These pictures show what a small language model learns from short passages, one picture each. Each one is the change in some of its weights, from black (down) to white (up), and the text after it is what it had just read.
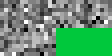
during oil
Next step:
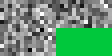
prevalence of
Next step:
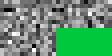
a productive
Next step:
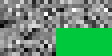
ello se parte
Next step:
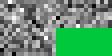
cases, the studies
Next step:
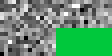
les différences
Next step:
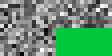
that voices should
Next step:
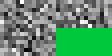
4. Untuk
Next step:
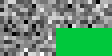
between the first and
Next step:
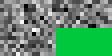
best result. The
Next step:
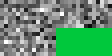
As shown in
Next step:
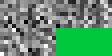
because law
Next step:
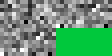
application in the class
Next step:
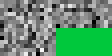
Component The
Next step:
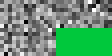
help in the
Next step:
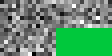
The expectation
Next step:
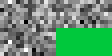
method when conducting
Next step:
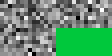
these participants, such
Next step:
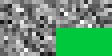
networks shall
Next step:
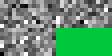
ponto de
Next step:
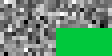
practice, all
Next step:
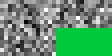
can help students
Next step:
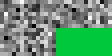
ions and
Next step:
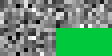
filthy world
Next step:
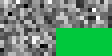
o piso
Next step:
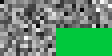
other chains to
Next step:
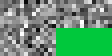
bir etik
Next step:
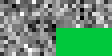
antenna is
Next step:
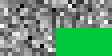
esa cosa del
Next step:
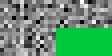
Ancak bu
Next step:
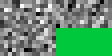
based seafood
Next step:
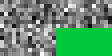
coletivo em
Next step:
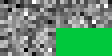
confer a higher
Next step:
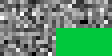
se torna
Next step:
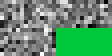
stops when
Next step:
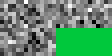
were available online
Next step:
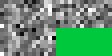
um leque de
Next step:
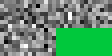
by no means
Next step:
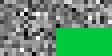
ill patients in
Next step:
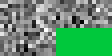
that is used for
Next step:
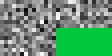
zien in
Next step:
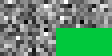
effective methods for
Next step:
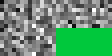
20 minutes to
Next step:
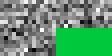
providing a
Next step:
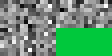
mestrado são
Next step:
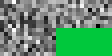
в таких
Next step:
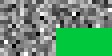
and Conclusions
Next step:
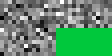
children shed,
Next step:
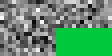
failed to
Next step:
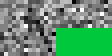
dalam Tri
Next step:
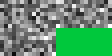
the level of academic
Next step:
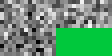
structures were
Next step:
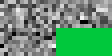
particular, the following
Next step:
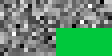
bank tizimi
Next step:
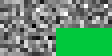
in industrial
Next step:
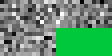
When using
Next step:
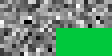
or can be
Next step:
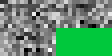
the research problem can
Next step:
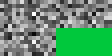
the partial
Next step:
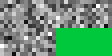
performance and feed
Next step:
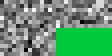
simple vista
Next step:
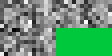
normalized according to
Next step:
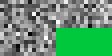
the field of information
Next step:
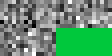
confirmation of
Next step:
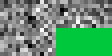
although the pH
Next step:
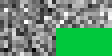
essential oil
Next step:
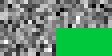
decreasing rate in
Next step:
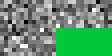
based in a long
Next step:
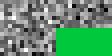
jarayoni deb
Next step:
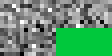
potential loss of
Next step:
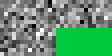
requerir de
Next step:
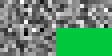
unique method of
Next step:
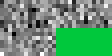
У больных
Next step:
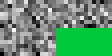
large organizations
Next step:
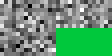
que destacan
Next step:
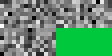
Peak area
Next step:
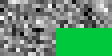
participants provide consent
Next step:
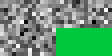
en la toma
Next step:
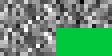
months of
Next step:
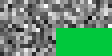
different countries.
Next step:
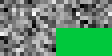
a programme can
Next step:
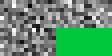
societies when
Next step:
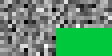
based on three
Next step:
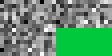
of great
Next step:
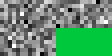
was collected by
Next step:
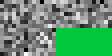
of stype
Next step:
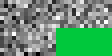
fractional order
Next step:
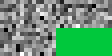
and the surface
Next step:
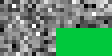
There is no
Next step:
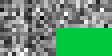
Make the
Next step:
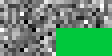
was successfully
